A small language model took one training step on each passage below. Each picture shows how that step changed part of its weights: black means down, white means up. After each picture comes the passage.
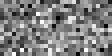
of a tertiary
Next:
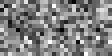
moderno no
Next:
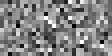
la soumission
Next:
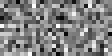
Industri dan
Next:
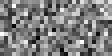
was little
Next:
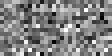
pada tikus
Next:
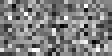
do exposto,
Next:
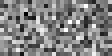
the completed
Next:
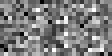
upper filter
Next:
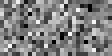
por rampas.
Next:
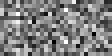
to cause the
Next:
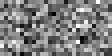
in E.E.
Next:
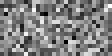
optimize the process
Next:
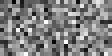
the fibre
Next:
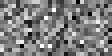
choix de
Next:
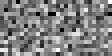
Educación Vocacional
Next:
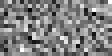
to extend
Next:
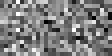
results a reaction of
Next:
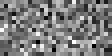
Atani and
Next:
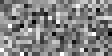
generation systems within
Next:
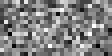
technical and management
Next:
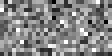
be termed as
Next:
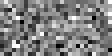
pretendia ser
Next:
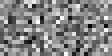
segmentation was
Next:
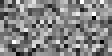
and documentation,
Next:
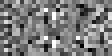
series, whereas
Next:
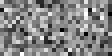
jute fibers
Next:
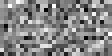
public elementary
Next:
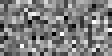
great contribution
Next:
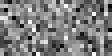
Si Dzin
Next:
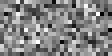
and their communities is
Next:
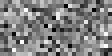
solfato ed
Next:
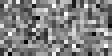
aux multiples
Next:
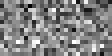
and notion in
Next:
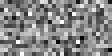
university students from
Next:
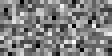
DP et al,
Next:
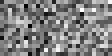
are about to follow...
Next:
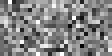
an empirical
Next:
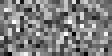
in the context of
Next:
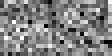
thus integrated into
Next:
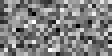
data, you can
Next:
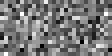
j -тої
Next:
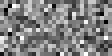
calculations yield
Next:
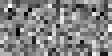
olish, unga
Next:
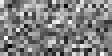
were found: -
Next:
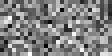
identify cow
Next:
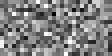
the Information
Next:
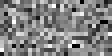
operate light
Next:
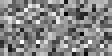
ten years,
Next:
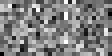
al fine di
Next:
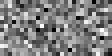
LMS bilan
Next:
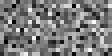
en una constante
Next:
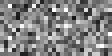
demikian dari
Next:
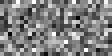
vezes os
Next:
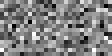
на борту
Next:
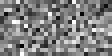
for this vector
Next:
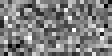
werden auch
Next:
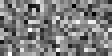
implementar en los
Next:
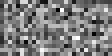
va tartibga
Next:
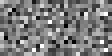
Pessoal de
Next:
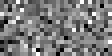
- \lambda
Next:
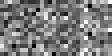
of Investigator
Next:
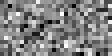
must be:
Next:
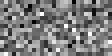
в зоні,
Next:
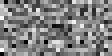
і його
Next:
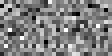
e até mesmo
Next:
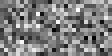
resulted in a
